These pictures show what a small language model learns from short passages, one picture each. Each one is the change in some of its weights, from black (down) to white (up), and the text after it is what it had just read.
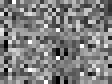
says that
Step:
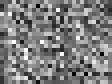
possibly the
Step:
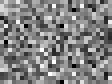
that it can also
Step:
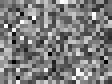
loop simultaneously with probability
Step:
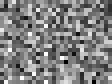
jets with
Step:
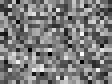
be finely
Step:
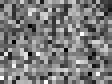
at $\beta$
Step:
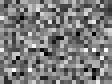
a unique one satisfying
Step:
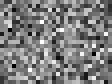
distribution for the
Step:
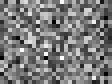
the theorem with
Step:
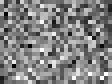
that requiring the
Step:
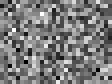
basic facts for future
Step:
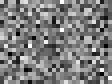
the case of
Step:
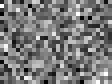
gauge, \ba
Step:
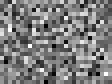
monotonicity of
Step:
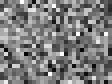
(R can also
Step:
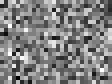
highest accuracy of
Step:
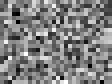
prefix code
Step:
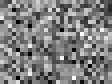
measured values of
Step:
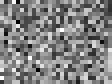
two key problems that
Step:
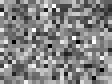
by construction (all
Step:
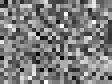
does not decrease with
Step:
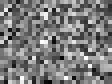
rule for massive particles
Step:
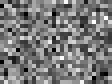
constraints, and
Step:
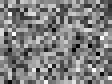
how to live
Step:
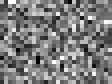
Recently there
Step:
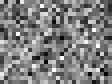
in the AFM
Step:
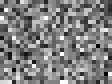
La principal
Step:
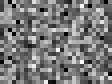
For matchings,
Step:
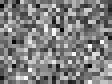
and with the same
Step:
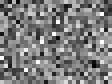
be generalized for general
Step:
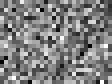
K. The red
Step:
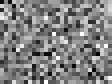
If $d =
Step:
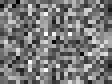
and we prove using
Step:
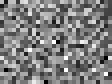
the looming
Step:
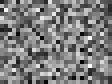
VBM contains some
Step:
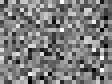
the unique vertex
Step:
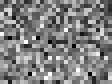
$R'$, computed
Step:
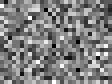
{\bf Theorem
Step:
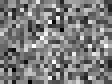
yield the following
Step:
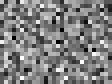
the Foundation of
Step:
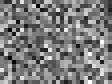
is called an image
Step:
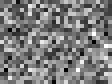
we know that
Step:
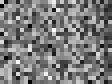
estimated. The
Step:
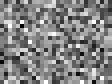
Gaussian likelihood and the
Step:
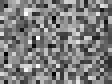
\definition {Definition
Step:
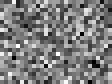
corollary is based
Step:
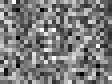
space reconstructions.
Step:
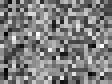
consider that a
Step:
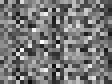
in terms of
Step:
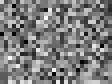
left and ${\cal
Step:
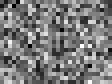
and scales as
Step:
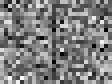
considerable variation in
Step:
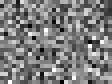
of the most recent
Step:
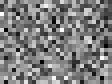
under the square root
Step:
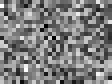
: \exists
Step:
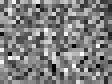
energy released by
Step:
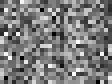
GWAT generated
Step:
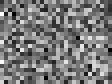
are functions of
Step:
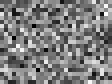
converges to the
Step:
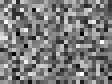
special case of the
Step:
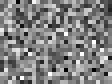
state these loops
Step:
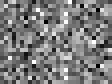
where inter-layer
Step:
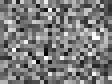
data is well
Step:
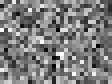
rely on the
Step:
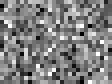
Rev.\ B
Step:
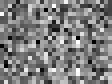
have to prove several
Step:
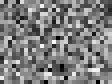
in a TIC
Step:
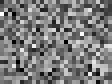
are more compact than
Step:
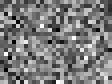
$X$ be
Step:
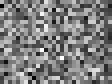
fit for the mixed
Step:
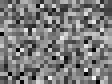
has a constant
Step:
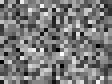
in reality,
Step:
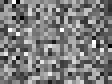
one operating near
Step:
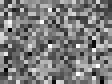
portion that will
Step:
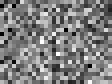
and computed for
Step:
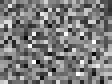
parameterization is
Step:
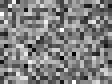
refer to the mixed
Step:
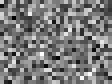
some $1
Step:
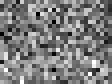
to be carried out
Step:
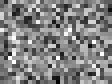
displays the
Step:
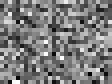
states in the two
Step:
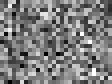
subtracted to
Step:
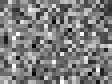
with nudging
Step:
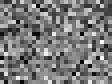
is regular and let
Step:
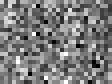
periods is partially
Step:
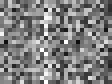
assuming here that
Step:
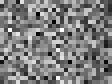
to the performance of
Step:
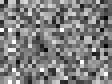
the period function of
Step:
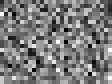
are even in
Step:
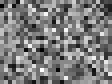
and at least at
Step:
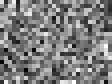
1, Section
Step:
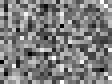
holds true.
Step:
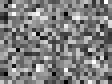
is well known that
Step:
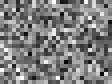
links. For each
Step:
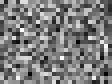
the HZ of
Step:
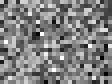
the collaborative
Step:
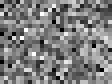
for running applications.
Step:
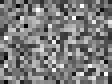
SC phases.
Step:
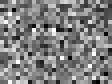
freedom. The maximum
